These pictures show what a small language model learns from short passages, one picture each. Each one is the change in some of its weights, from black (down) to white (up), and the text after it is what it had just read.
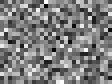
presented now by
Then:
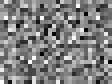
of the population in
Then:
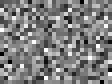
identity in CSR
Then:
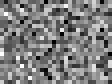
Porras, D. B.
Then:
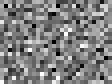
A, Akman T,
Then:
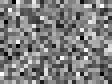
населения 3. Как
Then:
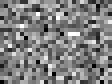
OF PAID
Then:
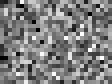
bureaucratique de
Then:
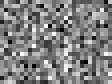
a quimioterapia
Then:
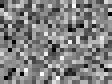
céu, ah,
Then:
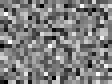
pașii, prin
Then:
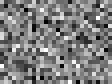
wordt getrokken
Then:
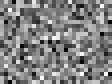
к контролю в %
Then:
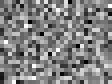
tanto formas sutiles como
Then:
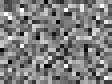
Penelitian ini
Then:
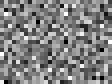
yoriq paydo
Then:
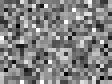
inclinando – mesmo
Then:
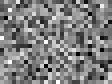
indikator cukup dapat
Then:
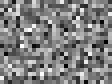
по сравнению с
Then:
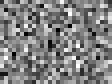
através do meio
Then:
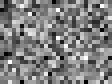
uma mistura cujo
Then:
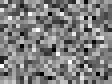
tronco liso,
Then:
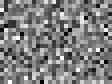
de hidrógeno),
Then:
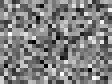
namoz o'qib
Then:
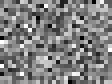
invertida para el
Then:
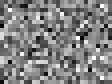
e diretrizes
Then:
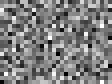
immaginativa del
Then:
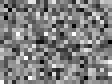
the U.S. Small
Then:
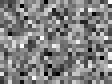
Studium Polski
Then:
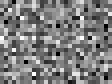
проведеного дослідження
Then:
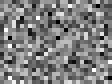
database during the
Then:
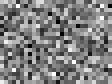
text Item skos
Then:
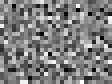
o conducea în
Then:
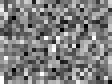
The Panchtantra,
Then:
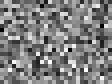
qarshi kurashish
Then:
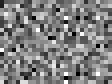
; au toucher ;
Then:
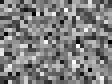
факторов можно
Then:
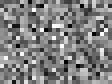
los duques de Osuna
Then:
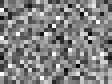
“jovens” como
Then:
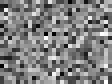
du nettoyage pour un
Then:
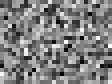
cuales requieren
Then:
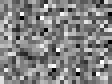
qizni, qiz
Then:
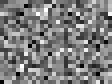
de vaca Vitamina
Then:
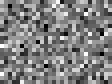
University of Prešov*.
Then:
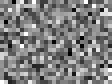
анклава — это те
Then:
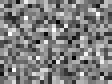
if you are a
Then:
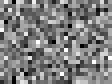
улушига эга
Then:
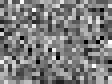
least 6 hours of
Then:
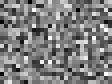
la vara de Linares
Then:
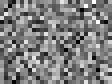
3. Создание
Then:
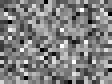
Mannan & Farhana
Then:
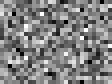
Dinamarca e
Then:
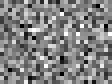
o caso da Cidade do
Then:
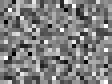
о политической
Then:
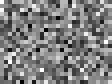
Atividade Motora
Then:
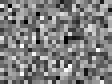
L., *Quercus
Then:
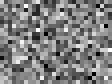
kulit sampai
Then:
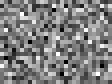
Untuk mencegah
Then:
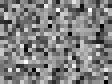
lug'ati. –
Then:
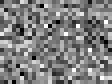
adaptif dan mampu
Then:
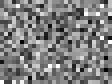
nette des émissions
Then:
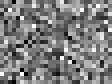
совершает это
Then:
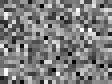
fasih. 2.
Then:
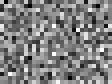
su relación con la exposición
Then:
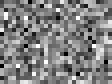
fabricação dos bens
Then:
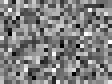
и получая все
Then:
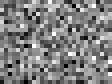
– Universidade Federal da
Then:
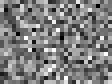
mediações pedagógicas mais
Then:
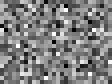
Respiratory Tract
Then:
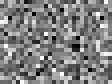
\quad e \quad s
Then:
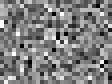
hozzá, hogy
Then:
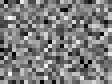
Le agradecemos de
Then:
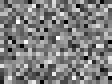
Tirado, L.,
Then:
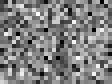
Kamu Yönetimi
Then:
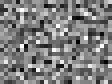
أنها النفس
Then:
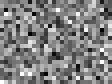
turlardan Distanaziya
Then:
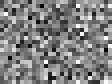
plan of handeling
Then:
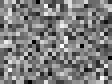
bo'ylab aloqa
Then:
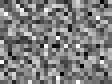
P. Automedicação
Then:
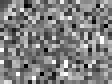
and paroxysmal
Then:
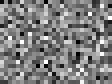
Hozirgi kunda
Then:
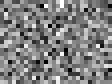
o'tsa, turli
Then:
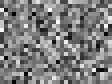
para la Tradición
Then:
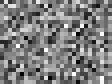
te honoreren en
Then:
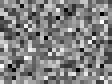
arte? Unde sunt
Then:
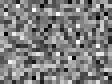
sifat jihatidan
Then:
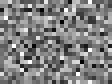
штангам с
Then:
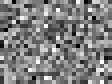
desvelam a identidade
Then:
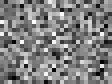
medulla renis,
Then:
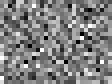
И корни из чисел
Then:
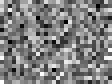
bilan qurollantirish,
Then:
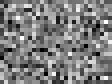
**Avaliação da
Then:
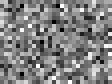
(Castro y Leal,
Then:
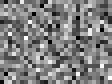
sports medicine,
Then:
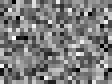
синдромів, у
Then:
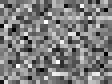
approach allows
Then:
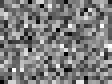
foi o conjunto de
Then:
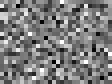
secara alami tidak
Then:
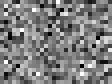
sifatlarni, shu bilan
